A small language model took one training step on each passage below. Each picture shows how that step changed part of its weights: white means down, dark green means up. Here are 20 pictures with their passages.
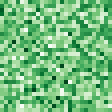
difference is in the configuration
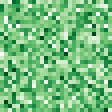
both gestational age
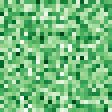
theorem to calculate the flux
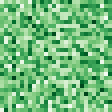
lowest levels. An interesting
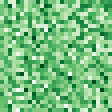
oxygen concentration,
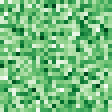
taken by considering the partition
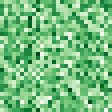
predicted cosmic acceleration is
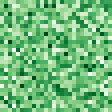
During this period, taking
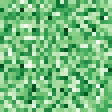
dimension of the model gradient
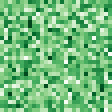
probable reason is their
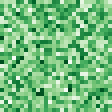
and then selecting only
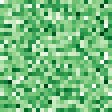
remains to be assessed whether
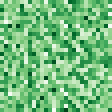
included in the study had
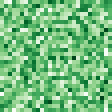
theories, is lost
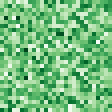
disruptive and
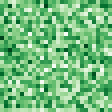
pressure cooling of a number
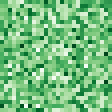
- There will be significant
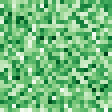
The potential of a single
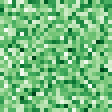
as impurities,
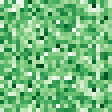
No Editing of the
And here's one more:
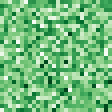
is rapidly absorbed after
